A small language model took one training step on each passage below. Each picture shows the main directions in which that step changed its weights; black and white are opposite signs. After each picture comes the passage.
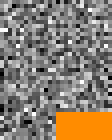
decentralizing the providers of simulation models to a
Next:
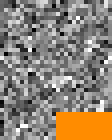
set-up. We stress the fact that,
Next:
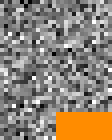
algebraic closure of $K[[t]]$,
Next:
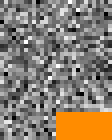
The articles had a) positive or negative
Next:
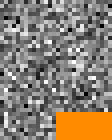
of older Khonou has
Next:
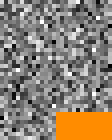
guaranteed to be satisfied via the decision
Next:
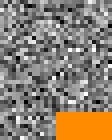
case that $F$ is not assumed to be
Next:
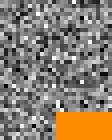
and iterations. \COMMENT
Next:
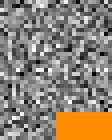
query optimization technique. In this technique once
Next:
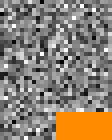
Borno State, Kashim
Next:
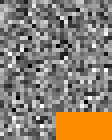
$$ With this definition, $X+Y$ and
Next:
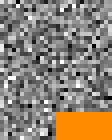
an undistorted kagomé
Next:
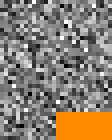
management by the specialists in a stroke
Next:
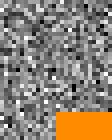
of Laurent series over $F$.\\ In particular
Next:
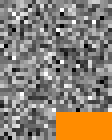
and transitions between them. Here, neural networks
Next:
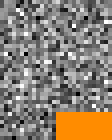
stable stationary points} Linearly stable
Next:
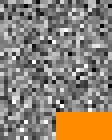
of bosons and antibosons
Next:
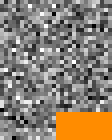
of the New Heritage Conference,
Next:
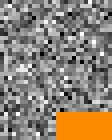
mounting the heaters to maintain the
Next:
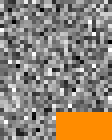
\ref{beta}, (O) is used for
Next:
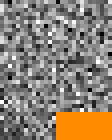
which is measurable in $x$, continuous in
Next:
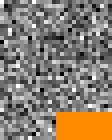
\cite{Adler}. It was obtained as the result
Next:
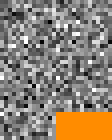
group. The subgroup counting methods in both papers
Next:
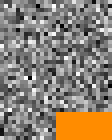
or not the strong-coupling situation is benign
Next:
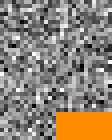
jump around to different values. For the cluster,
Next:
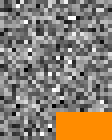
combined concept is the use of walkable
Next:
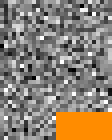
{\overleftrightarrow D}_\mu H \big) \\
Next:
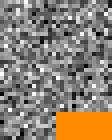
As a matter of fact, setting $Y_t =
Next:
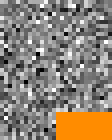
expected action, we first make the following simplifying
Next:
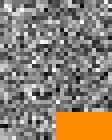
found, that is no MM, nuclearite
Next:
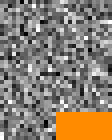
3], we have shown the effects of two-body
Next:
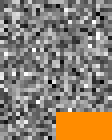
regime. \begin{figure}[t] \centering
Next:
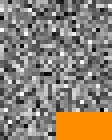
that LM substantially outperforms
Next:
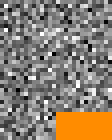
depression, and dividend payout.
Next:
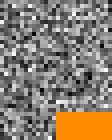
Table 4.6. Showing the
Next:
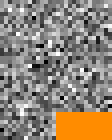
in row $k$, meaning that there would be at
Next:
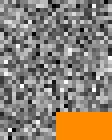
represents the projection to Eulerian space $\varphi$.
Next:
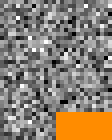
of solutions (i), (ii) and
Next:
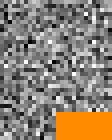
\odot \left(\bigoplus_{\{E
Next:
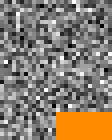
arises as the law of the genealogy
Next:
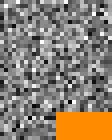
$\alpha$ as anticipated by the analysis of
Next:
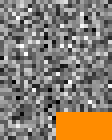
and J. Hager for useful discussions and
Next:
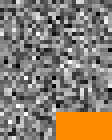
Moreover, the detailed ritual prescriptions in the
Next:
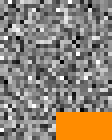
Zhang et al. 2019; Wu et
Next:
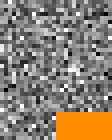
Sciences, Faculty, National University
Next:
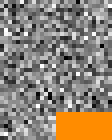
to clarify the mess, but has
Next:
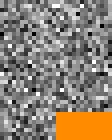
of Electronic Engineering,
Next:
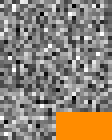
IV immunoglobulin along with
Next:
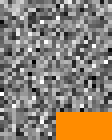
the data. The data were statistically expressed as
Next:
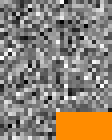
and for SER on spontaneous data
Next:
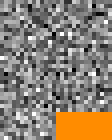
of Technology, Pasadena,
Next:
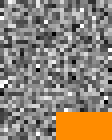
political forces; the failure of the
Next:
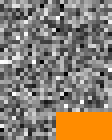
partially supported by the DFG cluster of
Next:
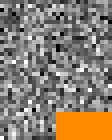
is the spectral function approach (SpFA)
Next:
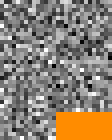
III (st. drug 10
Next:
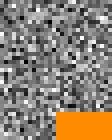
otherwise adapted to the particular data set.
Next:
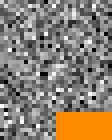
each inversion of a major or minor triad
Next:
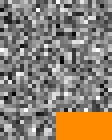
degeneracy of each level. The relation
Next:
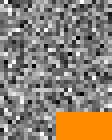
noise can be found in our previous work (Li et
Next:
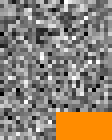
parameters Unit Maximum permitted Health
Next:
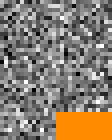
la dernière somme en
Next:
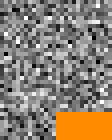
Great should have accepted Darius
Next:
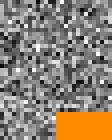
having the possibility of probing their internal structure also
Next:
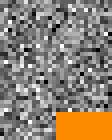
Quantum Physics, University of Science and Technology
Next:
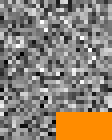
public transport - what do you fear more - the
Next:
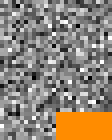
way of introducing Casimir-like elements and
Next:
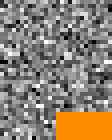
understanding in the multi-server case, which remains
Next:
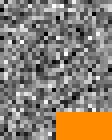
term in $\Chi_k(t)$ to be
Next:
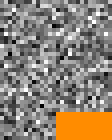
Chokka, A., Thatha,
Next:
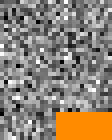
``we'' (appropriate for statements of a
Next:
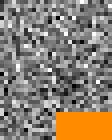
Typical university students and others in
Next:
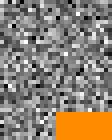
annihilation rate. Thirdly, let us
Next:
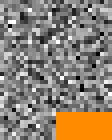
components: $$x^i = a^i +
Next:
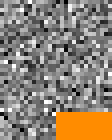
homogeneous} for the partition. We call
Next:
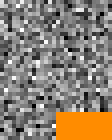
fluid density changes in the core), - (3) pressure
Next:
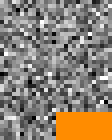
We argue that these differences are caused by the differences
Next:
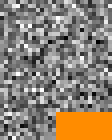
paper proposes the novel design of a 3T
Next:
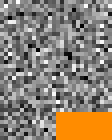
of personal dignity among undergraduate and
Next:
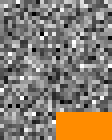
a $\Delta^k$-parametrized family of
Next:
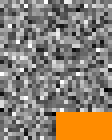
the tree rings were still discernible but not
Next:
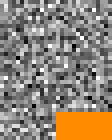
resources into the 6G architecture X X X
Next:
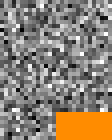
cited.} \centerline{} \begin{abstract}
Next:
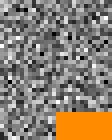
Health Organization, 2018). In this
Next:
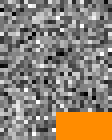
as identifies significant electronic and global crystal structure
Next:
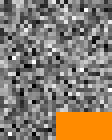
error mitigation strategy be generated via a learning-based
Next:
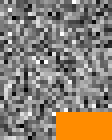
$I$. Since this linear space has the maximal
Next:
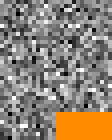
| | | arcsec | kpc |
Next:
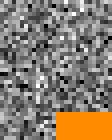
of microscopic calculations} As a first step in
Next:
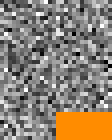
maps in a minimal projective resolution of $\Lambda$ as a
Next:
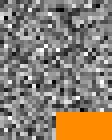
used to rule out dark matter in the form of
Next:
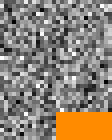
\ref{fig:Training}. We extract
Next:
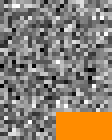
compact states is advantageous for the high-spin
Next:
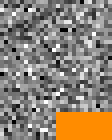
principle then, the obligation to
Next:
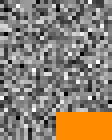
cells exhausted in TME by the
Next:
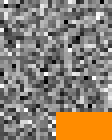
experimental demonstration of a phase-modulated
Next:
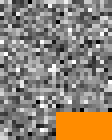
DCT frequency masks except for minority
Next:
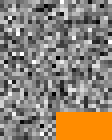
k^2$, as each entry of the matrix has
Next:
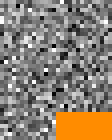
components is challenging, as we do not have direct
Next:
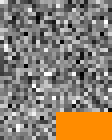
\{\text{Isomorphism classes of simple
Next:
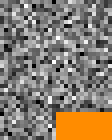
sous-groupe parabolique
